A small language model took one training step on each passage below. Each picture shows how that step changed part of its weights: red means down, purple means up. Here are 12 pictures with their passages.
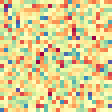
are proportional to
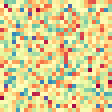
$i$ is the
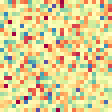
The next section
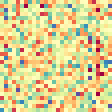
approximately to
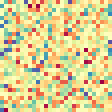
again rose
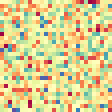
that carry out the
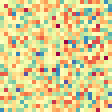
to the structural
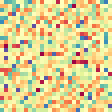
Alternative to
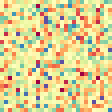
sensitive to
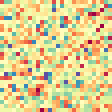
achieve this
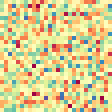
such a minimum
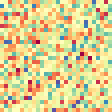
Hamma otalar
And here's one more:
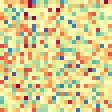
видатки на
